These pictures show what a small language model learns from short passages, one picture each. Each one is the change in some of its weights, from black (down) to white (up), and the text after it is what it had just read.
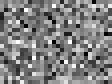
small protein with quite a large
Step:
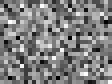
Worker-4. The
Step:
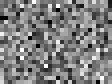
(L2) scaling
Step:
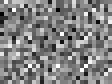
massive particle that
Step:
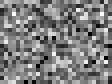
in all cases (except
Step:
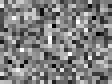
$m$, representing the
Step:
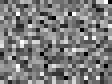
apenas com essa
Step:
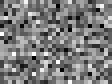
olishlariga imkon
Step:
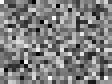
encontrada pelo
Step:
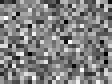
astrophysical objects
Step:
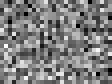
other by angle $\phi$, as
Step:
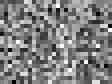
floating point $p$ or
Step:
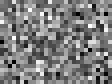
before student preferences
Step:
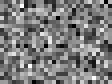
for E-commerce,
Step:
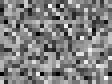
orgânico do
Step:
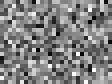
в короткій,
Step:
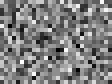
pupil, they do rely
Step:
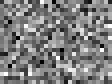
assets, human
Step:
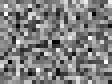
series in the curvature
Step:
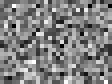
number of zeros, that
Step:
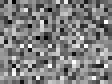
kurka bolalari
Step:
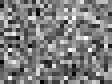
del divismo que
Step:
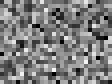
partially by the National
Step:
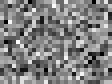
interesting because it does
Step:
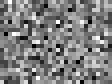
the K$\alpha$ iron
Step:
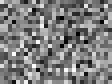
тўқ рангда
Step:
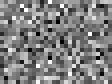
S., & Igalens,
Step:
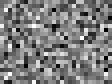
leads to the following values for the
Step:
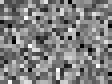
tuprokning regional va
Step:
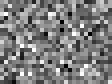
brief conclusions are
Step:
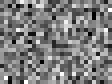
includes subjective
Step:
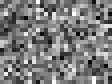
involves the addition of new
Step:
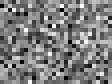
diámetro de 3
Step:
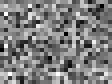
negative curvature in
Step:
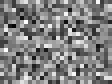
quantified using the line
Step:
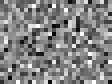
single-layer optical computing
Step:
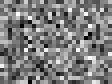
financial marketing
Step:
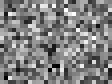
more pronounced near
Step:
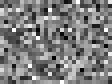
database at a low
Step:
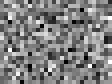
is significant drop for test
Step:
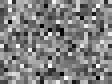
the dynamics) are shown
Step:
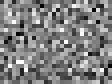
physical conditions of the
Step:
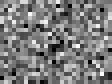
а именно: быть
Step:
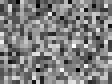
untuk membangun
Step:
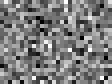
the superconducting
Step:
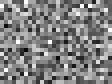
combinando os dois
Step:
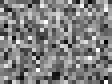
critical solution. The fact
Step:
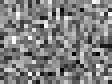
que tarda hasta la
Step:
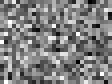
use the flat sky
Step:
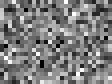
a single coordinate.
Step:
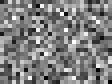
a thermally disordered
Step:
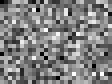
personas, y los
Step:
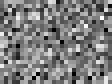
New York,
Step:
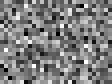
vanishes, and which has
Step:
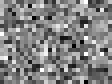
uchun saqlanadi
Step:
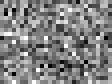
bir necha ritmik
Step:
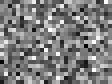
constante a existência de
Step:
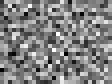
by as much as 20\% when
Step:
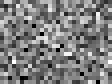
chain reproduced to within
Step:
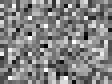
por parte de los actores
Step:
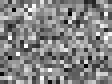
os modelos mentais que
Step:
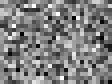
to unite the efforts of
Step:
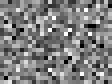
saberes e a
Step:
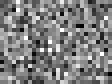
ijtimoiy va
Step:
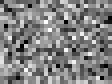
isospin. The measurements
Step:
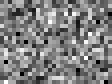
second order terms that, even when
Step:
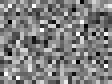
- قرار
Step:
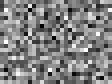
LTE TD is obtained by
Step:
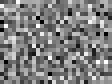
yield, yield increase.
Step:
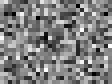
to fully capture the
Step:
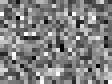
active efforts are
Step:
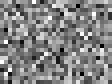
Thus, Wyman did
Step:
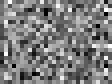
we used in this study are
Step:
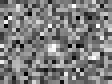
of phonon appears at
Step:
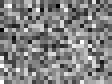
hisobga olish,
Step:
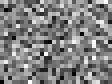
"oficial" dos
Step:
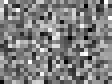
Cabe destacar que
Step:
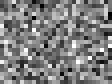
optimistic 3$\sigma$
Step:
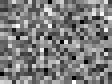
Bu toifaga
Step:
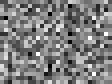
and $l$, are replaced
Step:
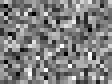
feature vector follow the same
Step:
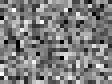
nashr qilib
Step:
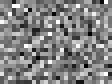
value: \begin{equation}
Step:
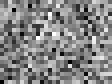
énfasis en la
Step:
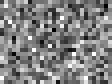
drift would bias these
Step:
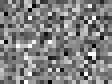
Trefve et par la
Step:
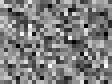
idea de que las
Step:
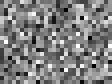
институт. –
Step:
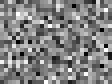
de feijões no Vale
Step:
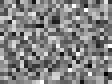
в зменшенні
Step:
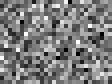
neglected when studying
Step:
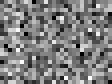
other fermions remain
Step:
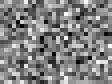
$\sigma$ is its noise
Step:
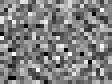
анализу были
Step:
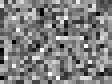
$+1$ for particles and
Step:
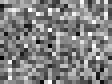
usados en esta clase de
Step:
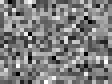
și Viktor
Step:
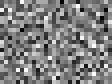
не защищает
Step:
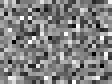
kurang lebih 7
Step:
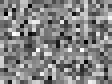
bir hovlini bir
